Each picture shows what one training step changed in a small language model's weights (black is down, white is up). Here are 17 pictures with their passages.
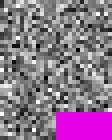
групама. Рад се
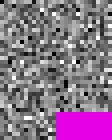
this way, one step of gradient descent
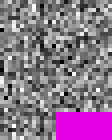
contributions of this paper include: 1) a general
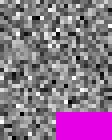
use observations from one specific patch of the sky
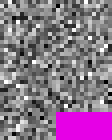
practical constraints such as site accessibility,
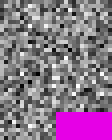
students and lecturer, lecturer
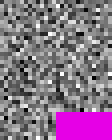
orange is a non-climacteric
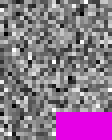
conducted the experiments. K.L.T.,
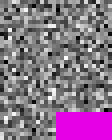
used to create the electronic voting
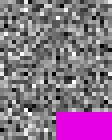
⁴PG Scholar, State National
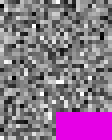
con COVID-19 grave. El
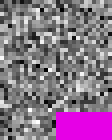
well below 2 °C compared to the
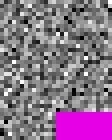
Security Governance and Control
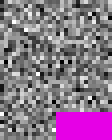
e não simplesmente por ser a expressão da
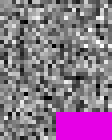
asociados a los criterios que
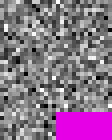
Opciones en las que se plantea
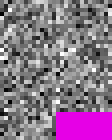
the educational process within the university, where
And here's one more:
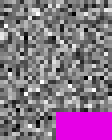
together 7 0,3 5 Factor
